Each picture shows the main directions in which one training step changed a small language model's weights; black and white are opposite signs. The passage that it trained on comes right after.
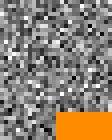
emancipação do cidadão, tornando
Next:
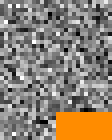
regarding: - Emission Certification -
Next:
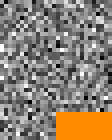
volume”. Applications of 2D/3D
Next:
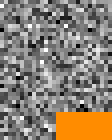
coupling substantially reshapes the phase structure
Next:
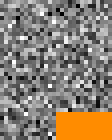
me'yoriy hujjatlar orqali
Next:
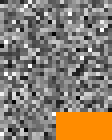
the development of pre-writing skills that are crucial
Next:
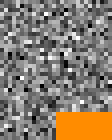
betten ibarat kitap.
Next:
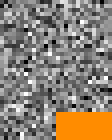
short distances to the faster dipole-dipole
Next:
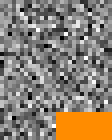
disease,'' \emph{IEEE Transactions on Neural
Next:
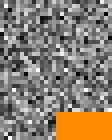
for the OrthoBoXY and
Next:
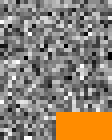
the $i$ coordinate of the $\mu$th particle
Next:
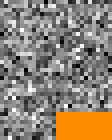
рамках настоящей статьи
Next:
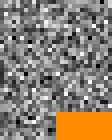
can be combined with complementary techniques, such as
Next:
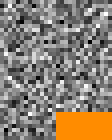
a dominating filament is obtained in the plasma. The
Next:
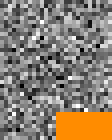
În opinia sa, rescrierea
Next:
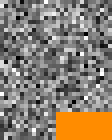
HK Turbine (HK40)
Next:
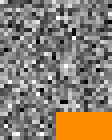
o verbo *surgir*. Se em
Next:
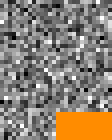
group. Whereas 0.4% of
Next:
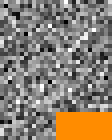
безусловно обогащает
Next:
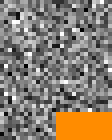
однако требует понимания
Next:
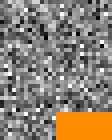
impact. In the first process the dimers'
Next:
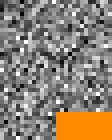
время экономический кризис,
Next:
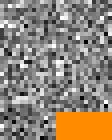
4d TQFT together with a topological boundary condition.
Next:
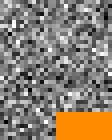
$(\beta_{\pm})$. However, from now on,
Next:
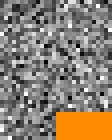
final do período de cura, representando uma
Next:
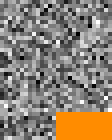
(relative insulin deficiency) and a
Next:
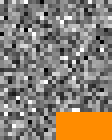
in our case. The first challenge is the considerable time
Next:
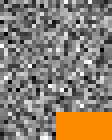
strategies that we are going to present in this section.
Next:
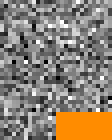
software stack impacts the development and deployment of
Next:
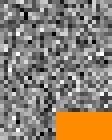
molecular property linked to a molecular system's bond polarity
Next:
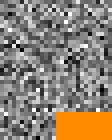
The crystallite size was determined by changing the width
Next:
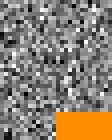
perturbation at the start of each simulation ensures
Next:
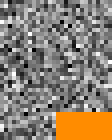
layer.} \label{fig:sepformer}
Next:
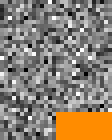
шунингдек пиллачиликда
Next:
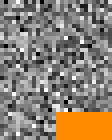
used as a starting point to proving Rectangle
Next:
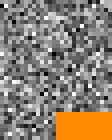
dihydrochloride crystallised from
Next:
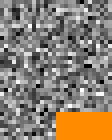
Nigeria for the period 1986 and 2023. Specifically,
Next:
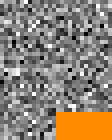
160, and 165 °C. The observed
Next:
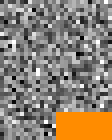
was 0.93 and the mean absolute percentage error was
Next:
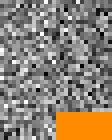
photorespiratory inhibitors applied at a
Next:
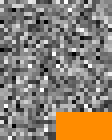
exponentially. The mean aspect ratio is 1.2,
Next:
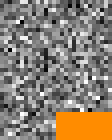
o'ziga xos mezondir.
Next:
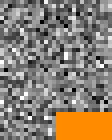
internazionale CLiP 2003 Computers,
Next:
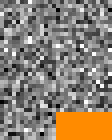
of gravity, A is the area of the
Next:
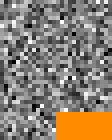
null eigenvector). On top of this theoretical
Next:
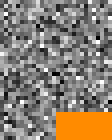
approach in which the distorted waves were generated from the
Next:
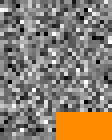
structure of dynamical bifurcations derived from the
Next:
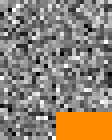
formativa teria caráter contínuo,
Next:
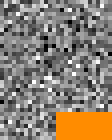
інституті, потрібно віднести
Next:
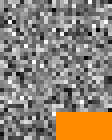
can be used to encourage the synthesis of natural
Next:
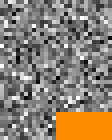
and $0\leq y\leq 1$. The
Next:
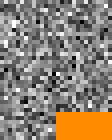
могут быть фигурки
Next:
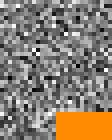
state $|\psi_1\rangle$ lies in
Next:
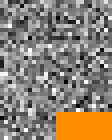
Elói Martins Senhoras
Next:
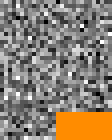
Portlovchi kuchni oshirish
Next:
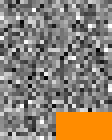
conferred by comparing the various rates with the
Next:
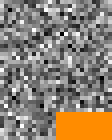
compound was suspended in water and bromine
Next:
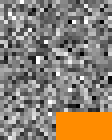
the content of the work, while consolidating some
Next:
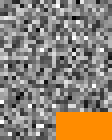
Moment Resisting Frame System,
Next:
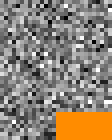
shows the original image, and the bottom row shows the result
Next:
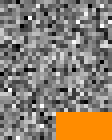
been employed to understand and evaluate children’s food preferences
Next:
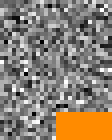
Pharmacy, Abdullapurmet
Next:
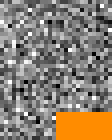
performance which will help to improve customer service,
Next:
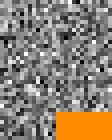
measured by~\cite{Lee2006}, the error
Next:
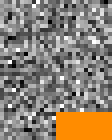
Assumption \ref{ass:on g} on
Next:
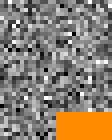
such as Region Värmland. 1.3
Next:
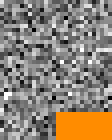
expect will be available as soon as normative security
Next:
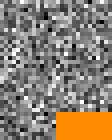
fanlari doktori (DSc), professor Aliyev
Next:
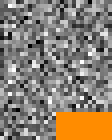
sensitive to the parameter values used here, especially the value
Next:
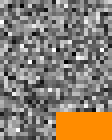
a purely real number and reach the exact value that
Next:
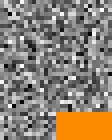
The history of child abuse is as old as
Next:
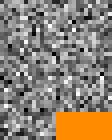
uses selective ECC that assigns distinct levels of protection
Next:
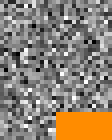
to the STM-chain couplings,
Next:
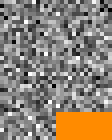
within the acceptable limits, indicating that the formulated
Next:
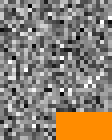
torsion free connection has the form stated. From
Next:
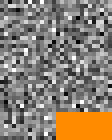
Vilar Sánchez, J. A.
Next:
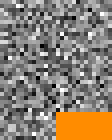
standortspezifische Unterschiede in
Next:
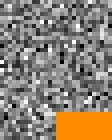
thoughts strikes me as rather
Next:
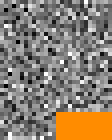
английское правительство начало
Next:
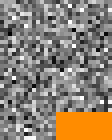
their approach to any square-integrable outcome
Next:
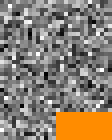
order. To linearize the system, we need two processes
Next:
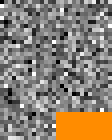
paper geometric modelling of spur gear and
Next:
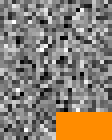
samarali yordam beradi, nutqni
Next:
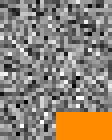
Then, factor XIa steps into activate
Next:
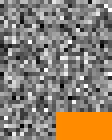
in a given role. The result is a
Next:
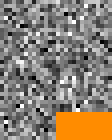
domestic legislation of the countries on
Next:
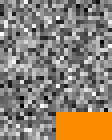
in his faith and philosophy, here was his
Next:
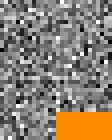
THE GROSS REGIONAL
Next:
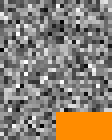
point from the hot component. He concluded that
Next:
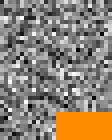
OF ESG IN ADVANCING
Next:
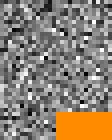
A autonomia do doador torna-se
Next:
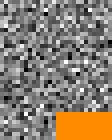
in South Africa: An update from the
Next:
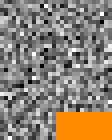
B. M. PATIL MEDICAL
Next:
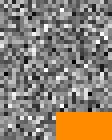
world. Examples of big data come from
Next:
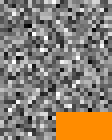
инсон аждодларимиздаги
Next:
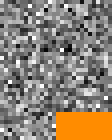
kg, estatura de 1,70 m e
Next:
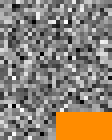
worth emphasizing that a vast literature, tracing
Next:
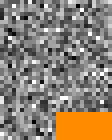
шароитларни бартараф
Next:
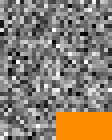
Grundlage bildet für alle weiteren
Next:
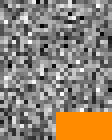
cold wind season 15 fish infected with
